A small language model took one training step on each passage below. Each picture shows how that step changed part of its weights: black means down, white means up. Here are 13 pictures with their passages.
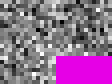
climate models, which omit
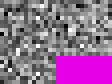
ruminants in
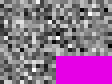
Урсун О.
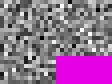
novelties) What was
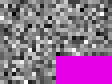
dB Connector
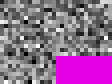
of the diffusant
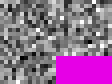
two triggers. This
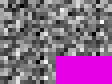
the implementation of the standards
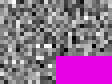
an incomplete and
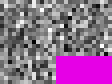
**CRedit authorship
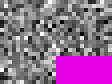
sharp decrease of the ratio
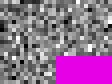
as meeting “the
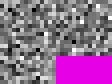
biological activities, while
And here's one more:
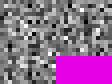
theories. Before describing
